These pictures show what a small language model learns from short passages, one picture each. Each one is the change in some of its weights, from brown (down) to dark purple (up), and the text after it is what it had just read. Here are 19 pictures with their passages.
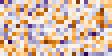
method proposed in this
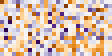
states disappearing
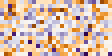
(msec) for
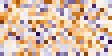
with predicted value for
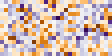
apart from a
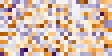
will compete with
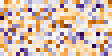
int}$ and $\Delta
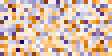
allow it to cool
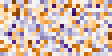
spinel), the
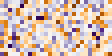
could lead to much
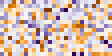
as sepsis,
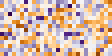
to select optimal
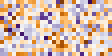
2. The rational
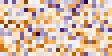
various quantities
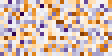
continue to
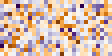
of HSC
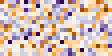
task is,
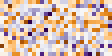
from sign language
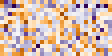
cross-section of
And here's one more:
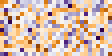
, to leading order
